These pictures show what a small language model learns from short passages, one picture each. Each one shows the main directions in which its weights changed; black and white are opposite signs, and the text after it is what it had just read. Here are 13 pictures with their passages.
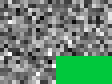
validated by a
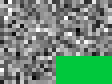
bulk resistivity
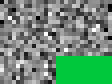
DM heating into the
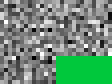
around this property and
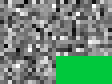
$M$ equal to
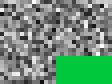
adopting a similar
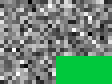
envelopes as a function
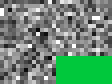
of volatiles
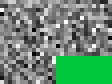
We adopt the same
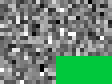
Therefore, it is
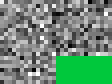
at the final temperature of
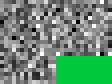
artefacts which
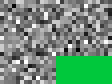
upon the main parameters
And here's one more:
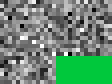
\quad , \quad
